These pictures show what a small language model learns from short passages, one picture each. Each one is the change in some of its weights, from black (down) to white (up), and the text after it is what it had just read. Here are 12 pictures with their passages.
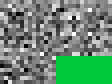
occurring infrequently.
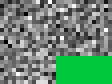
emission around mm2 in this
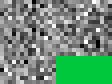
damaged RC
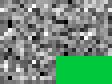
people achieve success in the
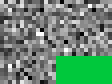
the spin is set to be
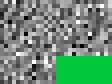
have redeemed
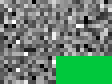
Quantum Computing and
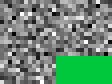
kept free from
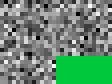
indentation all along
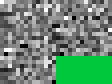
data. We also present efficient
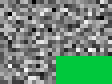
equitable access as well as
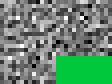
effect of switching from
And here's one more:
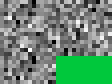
to simple Gaussian fits
